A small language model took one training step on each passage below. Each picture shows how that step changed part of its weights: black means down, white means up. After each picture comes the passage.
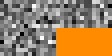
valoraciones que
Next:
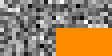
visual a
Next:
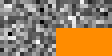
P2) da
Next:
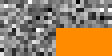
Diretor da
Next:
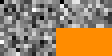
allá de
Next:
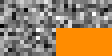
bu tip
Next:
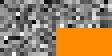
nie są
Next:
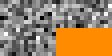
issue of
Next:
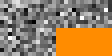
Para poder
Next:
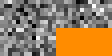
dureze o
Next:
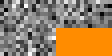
quanto ao
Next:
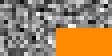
в первую
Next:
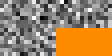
economy of
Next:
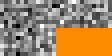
« le terme
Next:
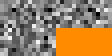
of women
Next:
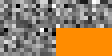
la selección
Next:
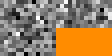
of personal
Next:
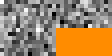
albergan un
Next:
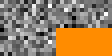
to stop
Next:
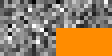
de pam.
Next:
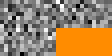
alors de
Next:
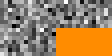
trenca dos
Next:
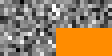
zich af in
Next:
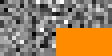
livres de
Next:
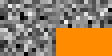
o ordenamento
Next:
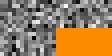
zal een
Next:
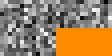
internados na
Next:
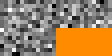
di questo
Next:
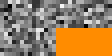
alentada por
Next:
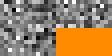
por ende de
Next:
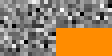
mesmo que
